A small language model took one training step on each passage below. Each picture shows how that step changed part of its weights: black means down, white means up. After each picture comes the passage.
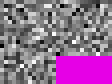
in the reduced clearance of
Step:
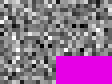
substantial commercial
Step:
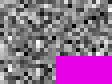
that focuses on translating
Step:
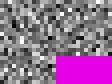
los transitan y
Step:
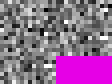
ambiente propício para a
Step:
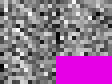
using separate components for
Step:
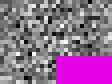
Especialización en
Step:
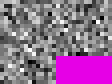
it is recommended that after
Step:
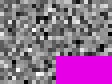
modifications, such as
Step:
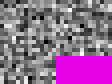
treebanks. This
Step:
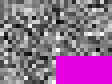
areas. A case study from
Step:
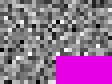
when \mathbf{N}
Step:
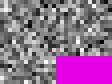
o que dificulta
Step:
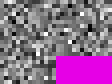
of both chances minus
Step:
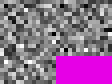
of results of the projects and
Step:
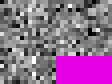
è ritenuta
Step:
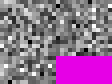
has made reforming research
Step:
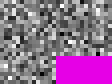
up to 2 seconds
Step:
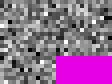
частин рибної
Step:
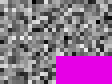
food analysis The potential of
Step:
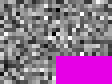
contextualizadas e
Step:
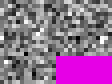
sets the pace and depth
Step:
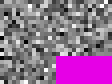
de Energía Solar
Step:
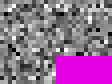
wheat grains
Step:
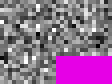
lacking proper livestock
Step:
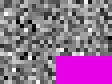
banklarning tashkil etilishiga
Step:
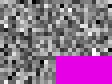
development of new, effective drug
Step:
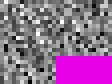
established by the state over
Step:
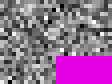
Com isso, a
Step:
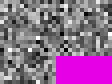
made it acidified and the
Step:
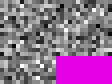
shown to effectively mitigate
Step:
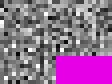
het doelvermogen
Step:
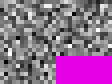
by the data infrastructure or data
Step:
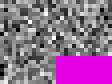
ha dicho,
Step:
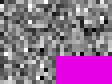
Fig.1, where the
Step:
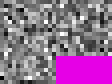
in equine animals:
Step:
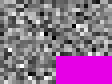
that employing 3D
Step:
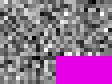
was constructed from a
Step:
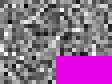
for speech development in
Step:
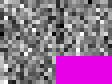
completed experimental system for
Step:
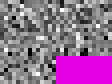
easily obtainable, making
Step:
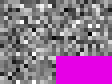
β -COV
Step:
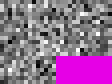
tutmamaya izin
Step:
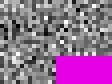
classified into 9 groups
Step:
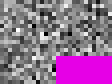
among professionals regarding their
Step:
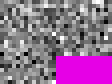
calidad de vida en la
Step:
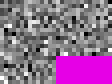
years. Within SEP
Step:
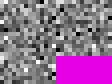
focus group questions centred around
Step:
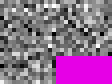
verdad de A .
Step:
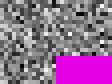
innovacion texnologiyalar hám
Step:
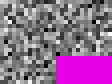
measures, will contribute to an
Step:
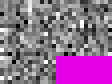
Security Council should also
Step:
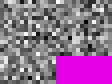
materiallar kamayib,
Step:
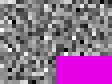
and you and your child can
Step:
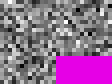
communication and community engagement, as
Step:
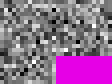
ko'rsatishi va
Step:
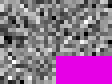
showed ambidentism
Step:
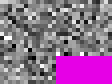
is very necessary. In
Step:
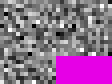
aside if compared to the
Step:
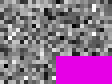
tarkiban ikki turga
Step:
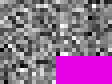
of construction projects. Quality
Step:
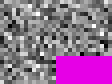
de 95%. Para
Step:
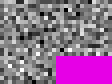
based on activities that incur
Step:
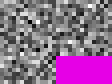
that causes you to make more
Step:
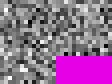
viene a cuestionar
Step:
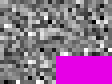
state. The purpose of a
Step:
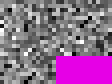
доирасида термин
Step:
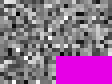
the carrier signal
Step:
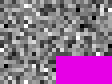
quickly determine the location
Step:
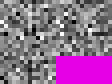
modernization of Uzbekistan's
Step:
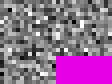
встановити систему
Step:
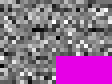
with other components, and all
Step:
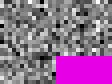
Listeners recognised
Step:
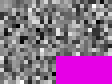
As a result, they might
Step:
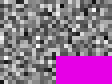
to be formed at
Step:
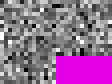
va iqtisodiy salohiyatini
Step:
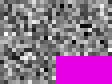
respectively. Higher values
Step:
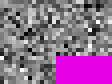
system. We found out that
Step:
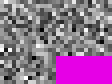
are important grain legume
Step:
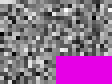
is new in the era for
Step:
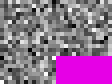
pendidikan (Pasal
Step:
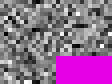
analysis of the flower industry
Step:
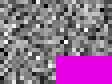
es compatible con lo
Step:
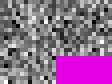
Fragmento de
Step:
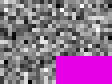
its target value were achieved,
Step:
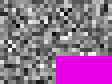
Mass spectral and
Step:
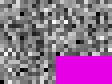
efficacy depends
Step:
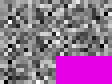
Methods of intensification and
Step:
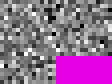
работе оценено
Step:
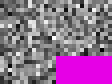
beams that can be
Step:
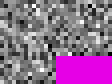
pojawia się
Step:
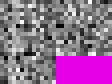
\beta + \delta
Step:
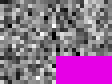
für kürzlich
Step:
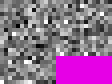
Allan Poe's
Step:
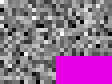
Follow-up Record
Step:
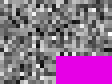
I was filled with
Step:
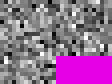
Each specimen was
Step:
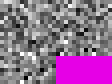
would receive funds per
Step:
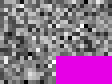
for tailored interventions
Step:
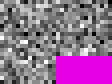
squared resid
